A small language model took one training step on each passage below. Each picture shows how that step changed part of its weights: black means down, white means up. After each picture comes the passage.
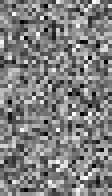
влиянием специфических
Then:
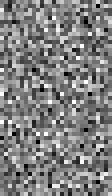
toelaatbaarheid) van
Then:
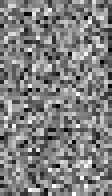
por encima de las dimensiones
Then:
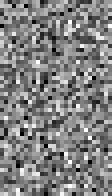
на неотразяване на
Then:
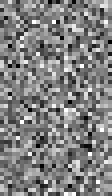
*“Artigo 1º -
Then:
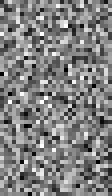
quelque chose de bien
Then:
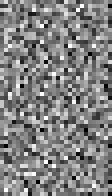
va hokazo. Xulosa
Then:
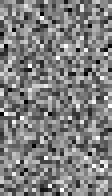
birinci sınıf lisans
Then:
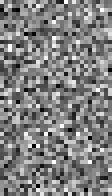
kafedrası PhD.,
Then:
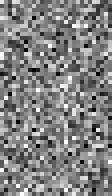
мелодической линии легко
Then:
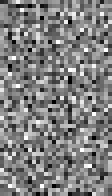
hacia los órganos que
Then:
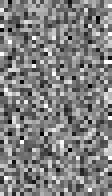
Fachada Principal -
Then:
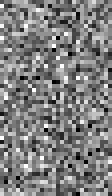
empatia, motivação,
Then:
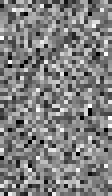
виконання цього ж
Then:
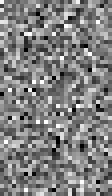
order to bring the
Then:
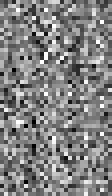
ul-abror. It
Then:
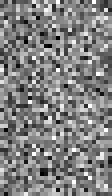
rotina, procurando
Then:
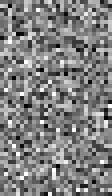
results of this survey
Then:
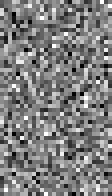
keng jamoatchilikni,
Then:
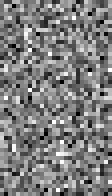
python através do
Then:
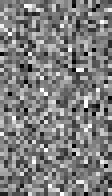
o'rganishga va turli
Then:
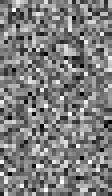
люблять у житті,
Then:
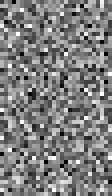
nilai keterampilan siswa tidak
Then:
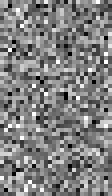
irrigatsiya va qishloq
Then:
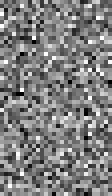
aur și perle³⁶.
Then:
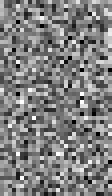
Participaram do estudo cinco
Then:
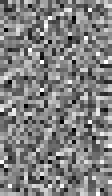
uni barcha yomonliklardan
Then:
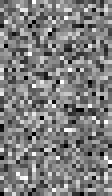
signifikan terhadap
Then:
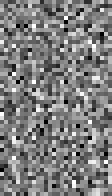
Бундан ташқари 2008
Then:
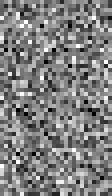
que la homeopatía es
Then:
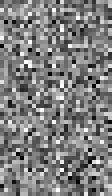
munosabat bilan birga uning
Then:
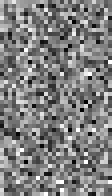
tartibda loyixa
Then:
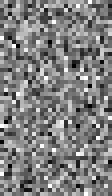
qilaveradi. Shoir
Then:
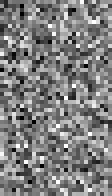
province. Personal
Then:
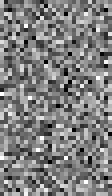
dasturida 7 ta fanlararo
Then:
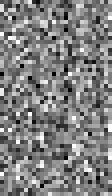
e os diferentes formatos e
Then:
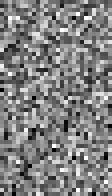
и неверен **вывод**
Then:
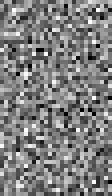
test jarayonida ishtirok etish
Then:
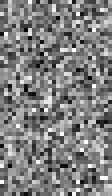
bu – o‘smir ongi
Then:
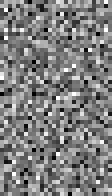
über jene, die sie
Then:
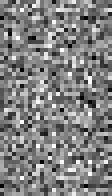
„szerb hadsereg
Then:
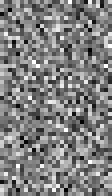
Lindensaal ein gut
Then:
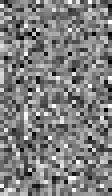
development of a consumer society
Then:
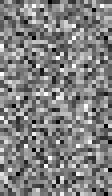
embargo, al presentar este
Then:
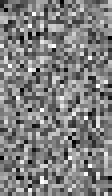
de provas de concursos públicos.
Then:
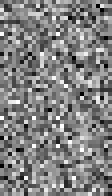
e política, resumidamente,
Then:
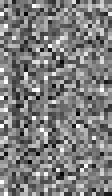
SOHASI KASBIY
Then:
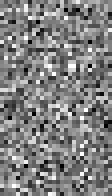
в статье «Средства
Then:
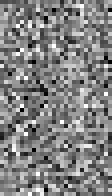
necessidades energéticas vitais
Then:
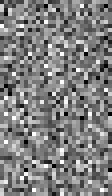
Unga bag'ishlangan
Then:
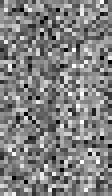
como avanços em inteligência
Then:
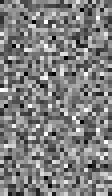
бизнес, в свою
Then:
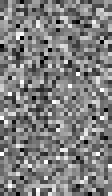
Kenmotsu Y, Saito
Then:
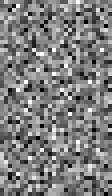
كل مستويات
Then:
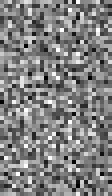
Van D. Wind energy
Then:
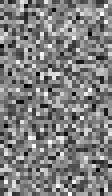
Halus Bellow 0,5
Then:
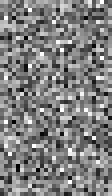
sus finanzas contra un
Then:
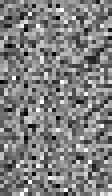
Оникс»: ООО
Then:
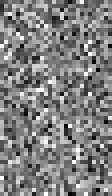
hamda huquqiy matnlarni aniq va
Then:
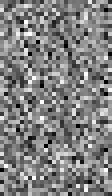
Qoida tariqasida, har
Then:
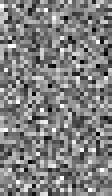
Umumiy INI 2020-yil
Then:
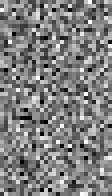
zudem öffentlich
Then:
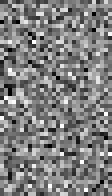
bog'langan, tarbiyaviy
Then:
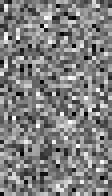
in terms of practical
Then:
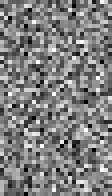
sababli ham she'rni
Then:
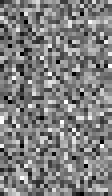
platform Swapclear
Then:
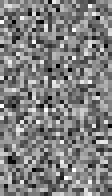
ishtirokidagi korxonalar
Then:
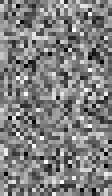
moralitatea, nu și
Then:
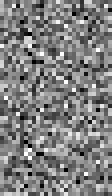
Director del Centre for
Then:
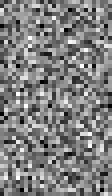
cámara fotográfica
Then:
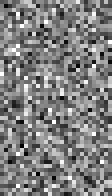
use a variety of
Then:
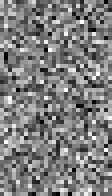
por um breve período,
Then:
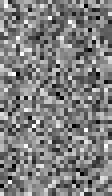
prokuratura tekshiruvchi
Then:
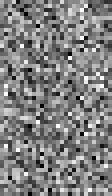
*médian*, que é de
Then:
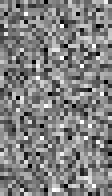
de creación*. Progreso.
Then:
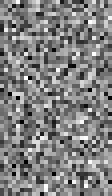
de Fiscalización para control
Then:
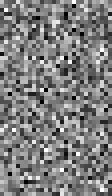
drenaj nishabligiga
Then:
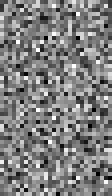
которые стали членами
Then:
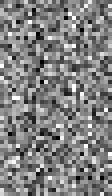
potencializar o desenvolvimento de variadas
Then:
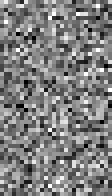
Kalit so'zlar:
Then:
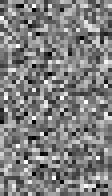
cumplimiento–, distinto
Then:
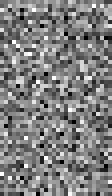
важность и ключевые
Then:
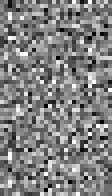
якої входили і землі
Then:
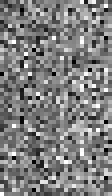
se reproduce en medios
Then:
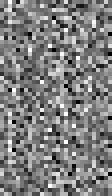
GA % GA % GA %
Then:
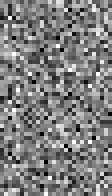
en la ganadería,
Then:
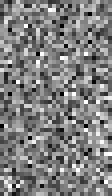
с теоретической и практической
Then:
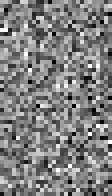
який вирішено було
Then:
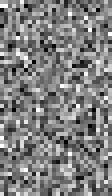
и находится с ней в
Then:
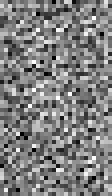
propostas sugerem votação
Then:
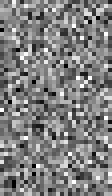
когда отсутствие
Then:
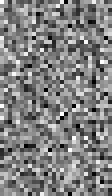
Tabla 2. Noción de
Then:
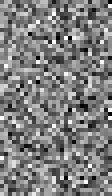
eher in der Dichtung
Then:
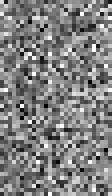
las plantas medicinales.
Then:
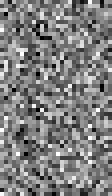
On peut dire que la
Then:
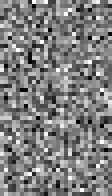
jamur *Rhizopus*
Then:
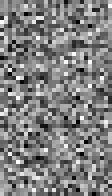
emergența virozei
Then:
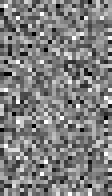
local context. The findings
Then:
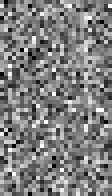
moyi va boshqalaridan
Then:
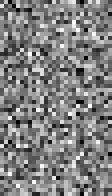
Отабек угли
